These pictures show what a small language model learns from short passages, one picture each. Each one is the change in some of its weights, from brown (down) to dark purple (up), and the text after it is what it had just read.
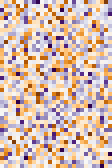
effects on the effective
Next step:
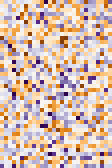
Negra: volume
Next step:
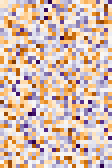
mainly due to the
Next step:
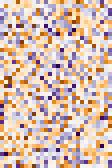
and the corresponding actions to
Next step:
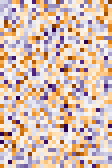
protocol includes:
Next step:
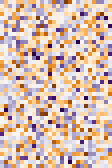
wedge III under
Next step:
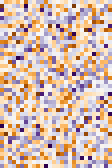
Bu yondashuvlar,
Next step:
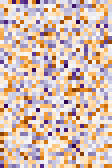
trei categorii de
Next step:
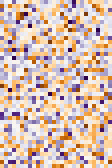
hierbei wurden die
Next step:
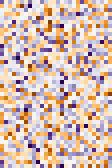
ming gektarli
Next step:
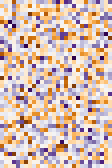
takipçilerine ne
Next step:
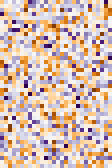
altre economie e
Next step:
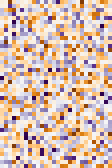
the source of a
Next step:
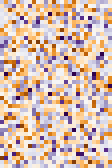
и современной
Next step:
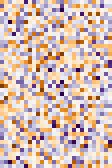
gas phase by one order of
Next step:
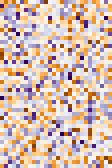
Ilmiy rahbar
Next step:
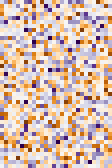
The parameters $\elr$ and
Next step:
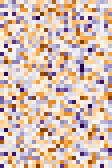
году в городе
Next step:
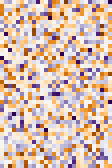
signals, and solved an
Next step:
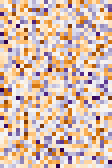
as small as $5\%$.
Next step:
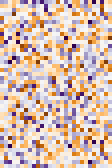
was performed in microwave
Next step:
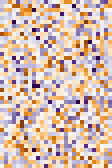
most likely caused by
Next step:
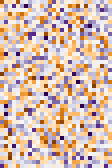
along magnetic field-lines
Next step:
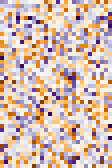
el tercero, es
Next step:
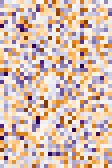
The second step is to
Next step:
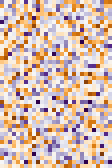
neurons. This can be
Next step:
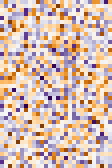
to the target
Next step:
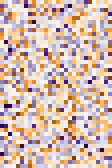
an internal combustion
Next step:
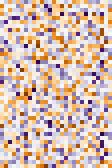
de barrera.
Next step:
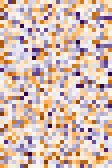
one may safely
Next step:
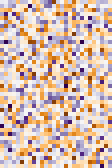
пластинок и
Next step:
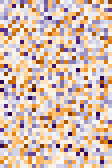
hadron interactions related
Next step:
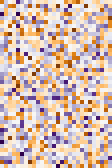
annual modulation of the
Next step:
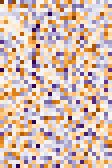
essentially unknown
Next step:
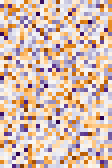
and show that the minimum value
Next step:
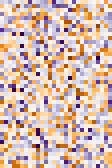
hisobga olgan
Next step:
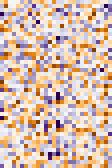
\end{figure} We see
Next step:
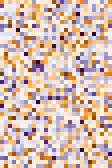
areas is significantly reduced
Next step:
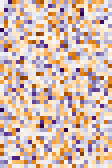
*Principles of
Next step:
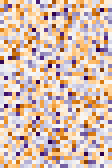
date: 5 September
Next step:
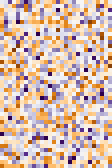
in: Proceedings of the
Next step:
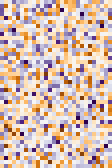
нові події,
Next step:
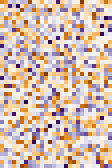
size and the initial
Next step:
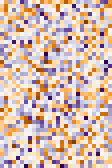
we call the order of
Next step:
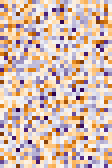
darsda faolligini
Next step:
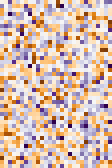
el Código de
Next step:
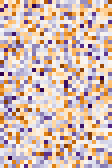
от типа на
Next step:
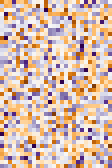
do TILS como o
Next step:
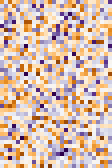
to Jupiter and
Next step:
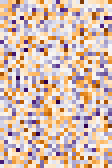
sosial dan agensi
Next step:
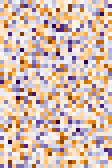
small in the standard model.
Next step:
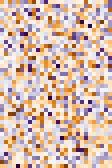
A precisão das
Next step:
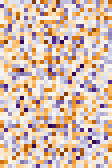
Faculdade de
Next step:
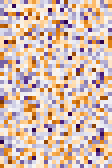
case, much stronger than
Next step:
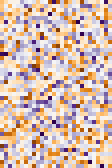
to establish such
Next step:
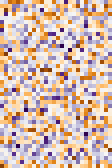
a estos estímulos
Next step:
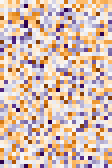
of the LoS channel
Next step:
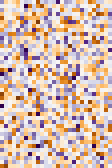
with the School of
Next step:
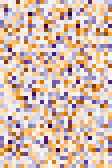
ABHs. In the
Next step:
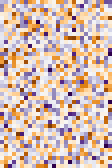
antiquarks. The
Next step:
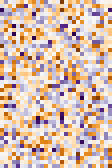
of the mean field domain is
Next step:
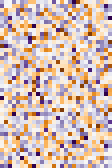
hefur gefið
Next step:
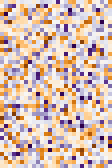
се српска
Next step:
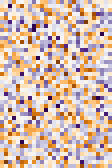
around the origin as in
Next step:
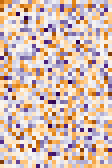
A partir das considerações
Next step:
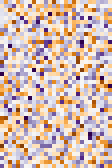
и типа.
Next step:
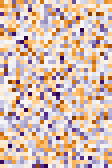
in the summary of this
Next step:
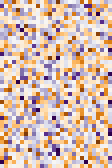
and *s* polarized
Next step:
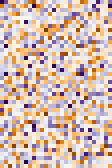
beyond analytically
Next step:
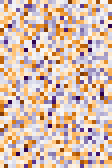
one being traced out.
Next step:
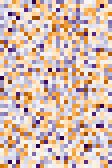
the European
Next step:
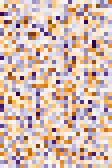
bu iqtisodiy,
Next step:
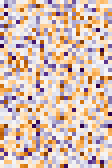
кураш тизими
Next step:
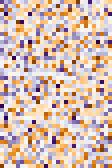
of the liquid over the
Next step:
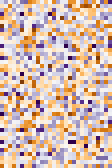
hamda bo'loq
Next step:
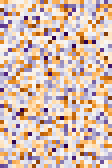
Figure 8 have been presented in
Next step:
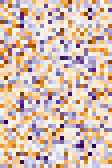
keltirish lozim.
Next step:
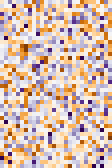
$\tan^2 \theta
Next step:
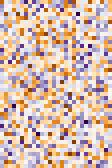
los participantes se
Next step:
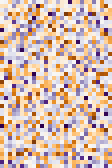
classificado, e
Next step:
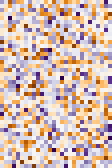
significativas expressões da
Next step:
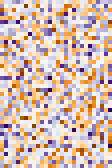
поколение к
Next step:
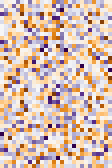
the time dependent phase based on
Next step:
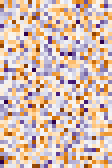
condensation. Does
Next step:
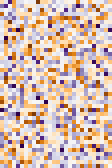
significant advantages
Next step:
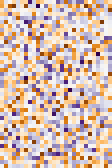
found to be linearly
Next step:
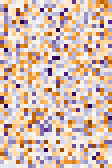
of normal component of magnetic
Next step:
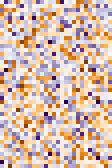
the non-local case.
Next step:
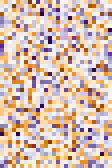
learning rate of
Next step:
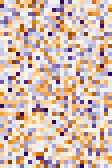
in terms of the relative and
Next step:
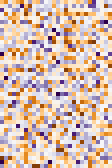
contribution \EndFor
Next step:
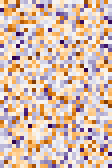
Scans were performed over
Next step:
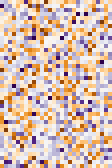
students from the Operating
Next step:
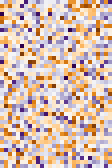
ham qisqacha
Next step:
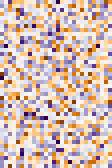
characterized by the quantum
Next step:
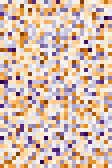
section to prove the following
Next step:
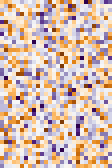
yellow and green
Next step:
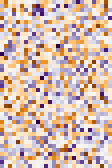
fit is not limited to the
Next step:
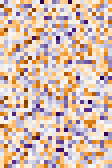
utilization. This study
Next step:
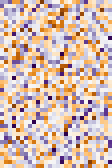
Ya vestidos de
